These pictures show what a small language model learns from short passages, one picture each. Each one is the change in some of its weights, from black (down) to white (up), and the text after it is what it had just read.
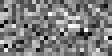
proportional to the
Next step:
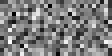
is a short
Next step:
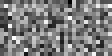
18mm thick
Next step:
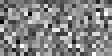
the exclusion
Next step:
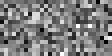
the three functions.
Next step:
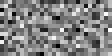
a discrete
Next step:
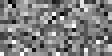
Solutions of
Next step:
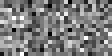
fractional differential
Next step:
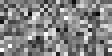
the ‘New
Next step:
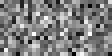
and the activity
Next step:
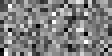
Table S1)
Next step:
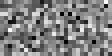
tools is proposed
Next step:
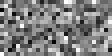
average of available
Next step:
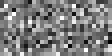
local maximum density of
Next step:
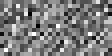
in the field of
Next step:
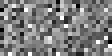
incidence of
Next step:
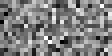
data discovery
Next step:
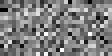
approximation due to the
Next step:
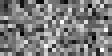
English performance
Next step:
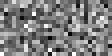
and Eye
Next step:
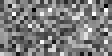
gradient of
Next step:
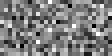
ESAs, for
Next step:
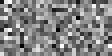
expectation value of
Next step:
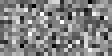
topological defects
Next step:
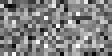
for Automated
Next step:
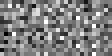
collisional frequency
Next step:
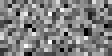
at spatial
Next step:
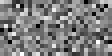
under conditions of relative
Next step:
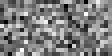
PBHs in
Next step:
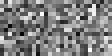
etc. have a
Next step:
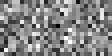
represents the
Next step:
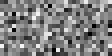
is only interested in
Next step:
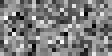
in red), which
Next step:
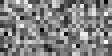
invocations made
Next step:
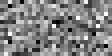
pattern due to
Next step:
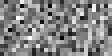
network structural
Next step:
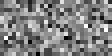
phase transition in
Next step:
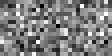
length. As could
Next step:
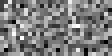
actions and stress
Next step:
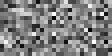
No. Type
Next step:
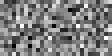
an important feature: for
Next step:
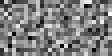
solely to the
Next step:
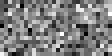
shall not hold
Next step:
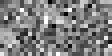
deployment of
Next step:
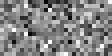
which can help us
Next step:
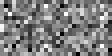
comprehensive and
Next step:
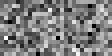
of study in a
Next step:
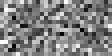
together with
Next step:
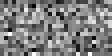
second order. Since
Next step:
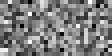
from CBP
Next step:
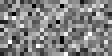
medical explanation
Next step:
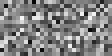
the secondary market
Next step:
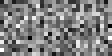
component is supply
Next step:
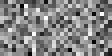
could not have acted
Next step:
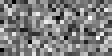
(see the main
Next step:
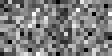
risk factors and
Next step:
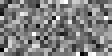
For the linear
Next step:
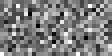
in the case of
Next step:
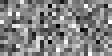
one with nature is
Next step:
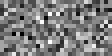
occupy the function
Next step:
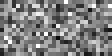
interpolation of
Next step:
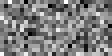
clinical and
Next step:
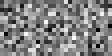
suggested that previous
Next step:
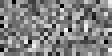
the online memory
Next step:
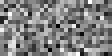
the top-quark
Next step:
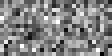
strong gravitational
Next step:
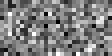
Across all
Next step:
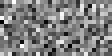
signal to noise
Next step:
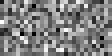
data processing offers
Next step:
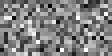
density, the heat
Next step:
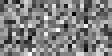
control and processing
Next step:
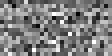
F were found to be
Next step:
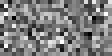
$\sigma$ electron
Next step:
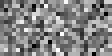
findings on materials
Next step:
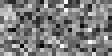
tons per year.
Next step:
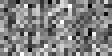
investment and
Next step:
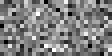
there has been a
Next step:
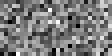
of HiG
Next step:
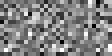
the results from the previous
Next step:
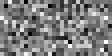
any clinical
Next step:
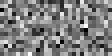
a galaxy group to
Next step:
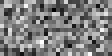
between quiescent
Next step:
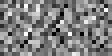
compare the errors
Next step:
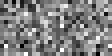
depth, the result
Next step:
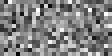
are extracted using
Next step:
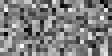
which agrees with
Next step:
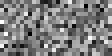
by holding
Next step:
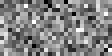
where the SEI
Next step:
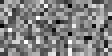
Elevation in
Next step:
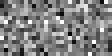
energy savings.
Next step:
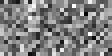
in the fasting
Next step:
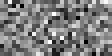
teams in the
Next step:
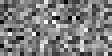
The aim of this
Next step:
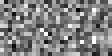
it is proved that
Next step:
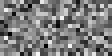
coordinates of
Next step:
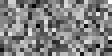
following way:
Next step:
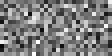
the sink.
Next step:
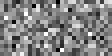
equations for the
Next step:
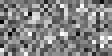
the procedure we
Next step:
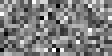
The character-wise
